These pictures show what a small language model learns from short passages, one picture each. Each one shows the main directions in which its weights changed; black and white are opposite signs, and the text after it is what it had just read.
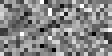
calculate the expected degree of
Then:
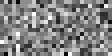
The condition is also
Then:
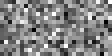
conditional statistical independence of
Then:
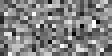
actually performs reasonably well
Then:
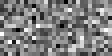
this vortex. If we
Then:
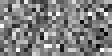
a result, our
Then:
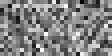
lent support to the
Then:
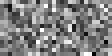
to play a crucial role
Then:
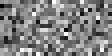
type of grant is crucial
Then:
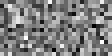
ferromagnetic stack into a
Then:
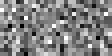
and right-handed
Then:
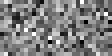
the supply of water
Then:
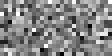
low energy entirely in
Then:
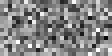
a relatively large gap the
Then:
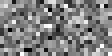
vicinity of the van
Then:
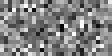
is the usual initial
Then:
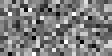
BdG equation
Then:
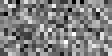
the derivatives are computed using
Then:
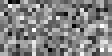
whose vertex set is
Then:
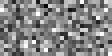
show where effort is
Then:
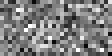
could be maintained and
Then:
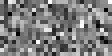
is scaled well with
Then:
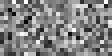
In order to estimate the
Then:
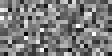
model for the electron
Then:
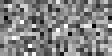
pursue a
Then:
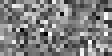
construction method is proposed to
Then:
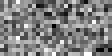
expressed herein do not
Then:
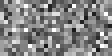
For example, the
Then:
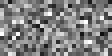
technique of Hong and
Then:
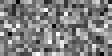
\sim (\dot
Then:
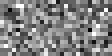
tolerance in the
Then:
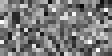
with the ATLAS differential
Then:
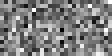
is macroscopically degenerate
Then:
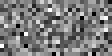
results? Very well
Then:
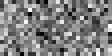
and node $j$
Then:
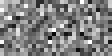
the scattered photons,
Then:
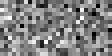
for $\Gamma$ and
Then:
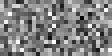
solutions and found that this
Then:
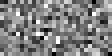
in fluid DPPC
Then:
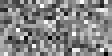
as given in other panels
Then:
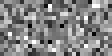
distortions in the
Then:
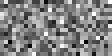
approximately equal acceptance rates
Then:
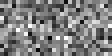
do not seem to depend
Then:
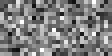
To see explicitly the effect
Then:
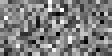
b$, any solution
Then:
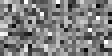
the overall dynamics of the
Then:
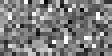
term on $\lambda$
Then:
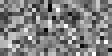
cell $i$,
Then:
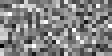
it has been predicted that
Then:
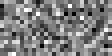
(refer to
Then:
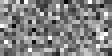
the spectra in our
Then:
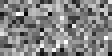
carbonaceous dust predicted
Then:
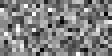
significantly smaller diameter of the
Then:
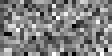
these objects look quite
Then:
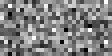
$. The transformations of the
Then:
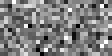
fails to be strong
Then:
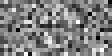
of basis, which is
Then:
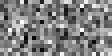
ideal case when galaxies had
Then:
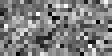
excitations, there emerge
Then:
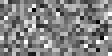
This is a class of
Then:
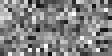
as the $\Lambda
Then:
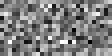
requirements. Based upon both
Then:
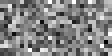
high utilization of their
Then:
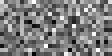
low density of the
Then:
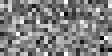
of a system with finite
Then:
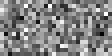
pattern show oscillations beyond
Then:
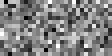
contributions are twice reduced
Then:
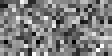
band of the spectral function
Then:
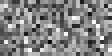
space of an arbitrary
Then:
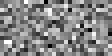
be seen in panels
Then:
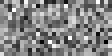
an anomalous frequency dependence,
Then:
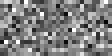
the thermalization. We
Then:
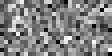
atom with a stronger
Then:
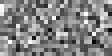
lines along the line of
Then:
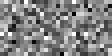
the images of vertices.
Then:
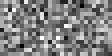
the field equations for
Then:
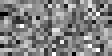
progenitor wind
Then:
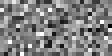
larger molecules in the gas
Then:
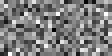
number of edges,
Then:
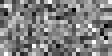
due to similar quasar
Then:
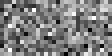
three} spiral arm
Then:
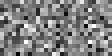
training distribution, highlighting
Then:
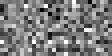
As the figure shows,
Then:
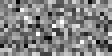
= 0$. They used
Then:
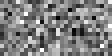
After amplification by an
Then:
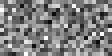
scalar (exchange)
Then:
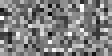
Here, we would like
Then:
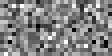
that we placed in our
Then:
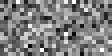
which does not have the
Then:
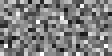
statistical inference method based on
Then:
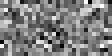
as age, gender,
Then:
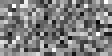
we obtained the correct behavior
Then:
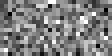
and estimated infection times
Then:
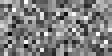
the Wigner function, subject
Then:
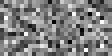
recovered the results of
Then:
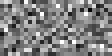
the worldline of particle
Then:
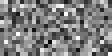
in models with a
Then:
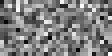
operated by a
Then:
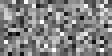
The center of the host
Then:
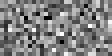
function type considered in our
